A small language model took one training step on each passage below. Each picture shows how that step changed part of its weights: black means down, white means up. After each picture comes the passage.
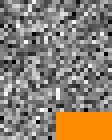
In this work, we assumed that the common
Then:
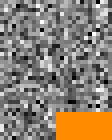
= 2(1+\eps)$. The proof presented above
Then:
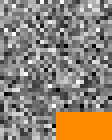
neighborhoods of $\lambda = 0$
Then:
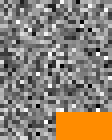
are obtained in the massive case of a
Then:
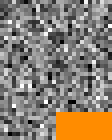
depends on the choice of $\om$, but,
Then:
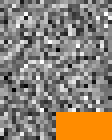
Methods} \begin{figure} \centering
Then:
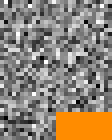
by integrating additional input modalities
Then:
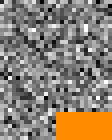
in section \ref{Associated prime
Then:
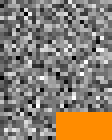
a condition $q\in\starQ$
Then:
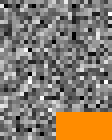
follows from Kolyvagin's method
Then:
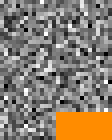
\cite{ALEPH13} and
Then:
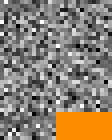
for multi-stage applications that uses
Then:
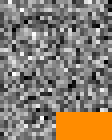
the exemplars. This creates a
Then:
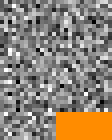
situation. Meta paths 1 and 2
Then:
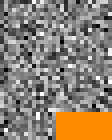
the set-membership parameter estimation
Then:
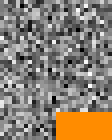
H$ from -7.7 mT to
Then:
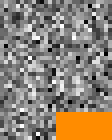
called "natural measure". By the
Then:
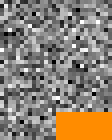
For the metric perturbations, we find that the
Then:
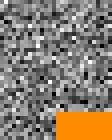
Caputo fractional derivative have been
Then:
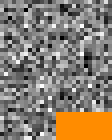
instance, it was included in the top
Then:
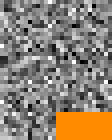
300 kyr of evolution.}
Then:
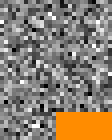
more simplified condition than \eqref{st1}
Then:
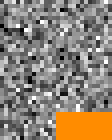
function of the numerical costs for all four
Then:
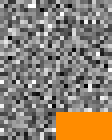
so we obtain \mbox{$\mu\gtrsim
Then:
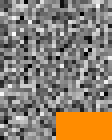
Thus \[\lb{zero1}
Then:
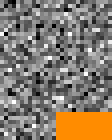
I. L. Buchbinder and S.
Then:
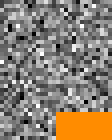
this case, the field \(\Psi\) has fully
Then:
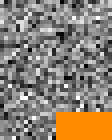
energy, $\Delta F$, corresponding to the formation of
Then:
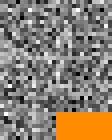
iterative CEGIS algorithm, which
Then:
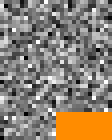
be useful for the implementation of the
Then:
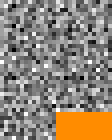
map from a projective plane $\P^{2}$
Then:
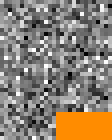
over $k$ that is not an abelian
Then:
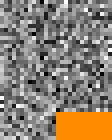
modified vanilla U-Net
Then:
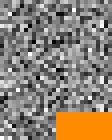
a fixed computational budget,
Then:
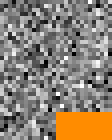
define them. Dynamic resources,
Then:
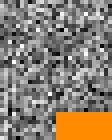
and C, where the width of the profiles
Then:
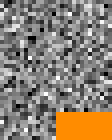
supersite has to be occupied and
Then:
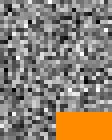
notion of nonlinear expectation, the
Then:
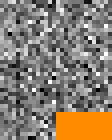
galaxies and DM haloes
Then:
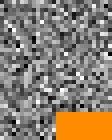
these answers. We also presented
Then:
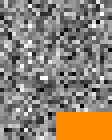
with respect to $H$ (subalgebra generated
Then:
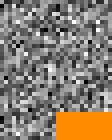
The two- and three-body
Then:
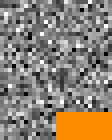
dxdy =\frac{\pi
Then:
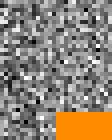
where $\delta x^{\mu}= (\delta x^0
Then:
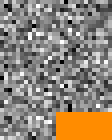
node is identified with one of the nodes of
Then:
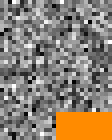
rule 2 also holds when $D[\La]$
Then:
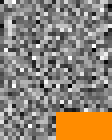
observed at radio wavelengths in the
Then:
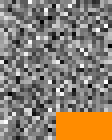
different times for both mean field type structure. One
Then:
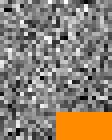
function of $S$ to give the differential
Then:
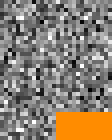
$b$ it means supremum
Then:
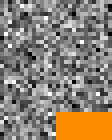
results to show that the rich variety of
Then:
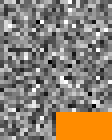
voids or the cracks
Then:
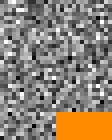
left corner. The incoming proton
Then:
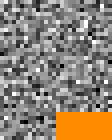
arising from discretization using different finite
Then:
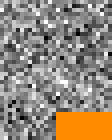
ionic cores and valence
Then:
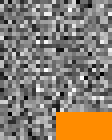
Understanding characteristics of popular
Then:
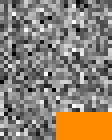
While faint-end incompleteness
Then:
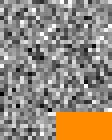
remarkable result was first proved by
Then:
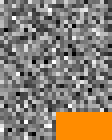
any value uniformly distributed between 100 to
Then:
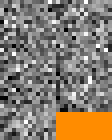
spectrum $M_b(E)$ of a
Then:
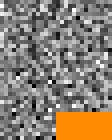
full cohort data. The MS-A
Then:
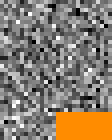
are directly related to the definition of the
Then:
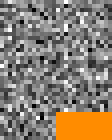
metafluids because of their large
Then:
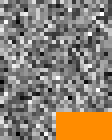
shaded regions, and the mean redshift
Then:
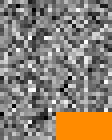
hydrogen density in the warm region is
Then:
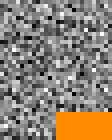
for which $$\phi(x_1,
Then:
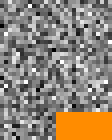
array beampattern synthesis
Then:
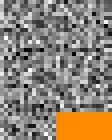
time span of 57 years (see
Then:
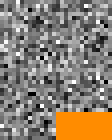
that $Y$ and $e^{-\gamma Y}$
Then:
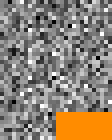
\] which vanishes as $H$ is
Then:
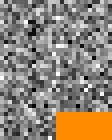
partial regularity in super-critical
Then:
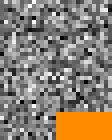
when $L_{\tt inv}$ goes to
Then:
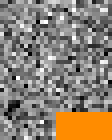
$n+1$ vertices. The {\it
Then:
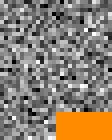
can explicitely compute the Kullback
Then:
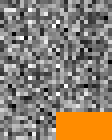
partitioner functionality is to level out an
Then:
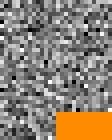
problem although such interaction has been shown to be
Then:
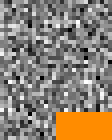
(complete separable metric) space. We
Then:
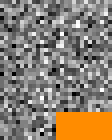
integers $n$ for which $(V : U)$
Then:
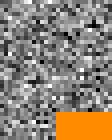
devices for exploiting
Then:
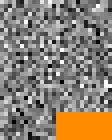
Position:** EU companies have a
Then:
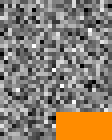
it be that only the TeV clump
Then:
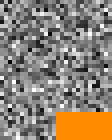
model mimicking a Bosch
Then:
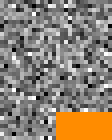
invariance of sublevel sets of constraint
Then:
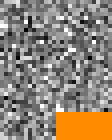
$\sigma(j)\neq j$, we choose any
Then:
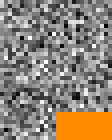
lesions are mostly dense and appear in
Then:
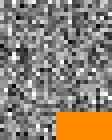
the kinematic viscosity.
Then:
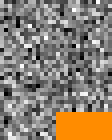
forecasts (22 April to 1
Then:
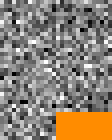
is approximately $N/2$. In this
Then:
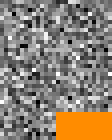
\omega - R \cos \omega '
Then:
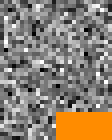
character tables are known for the groups
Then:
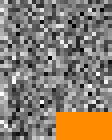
following lower bounds hold depending on the
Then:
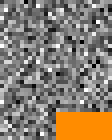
the form \begin{equation} \Omega =\int
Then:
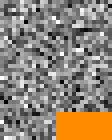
the patient to the recovery position and
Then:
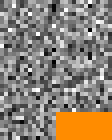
and ${\mathfrak{a}}$ are relatively prime
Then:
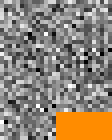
commutative or non-commutative which
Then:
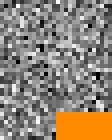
by the U.S. Department of
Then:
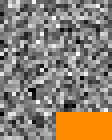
$\alpha=1$ (cf. Theorem
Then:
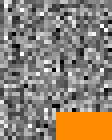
\ket$. Since the magnitude of the
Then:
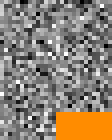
beta and gamma probability distributions, respectively
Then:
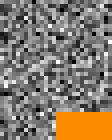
support for SQL DDL,
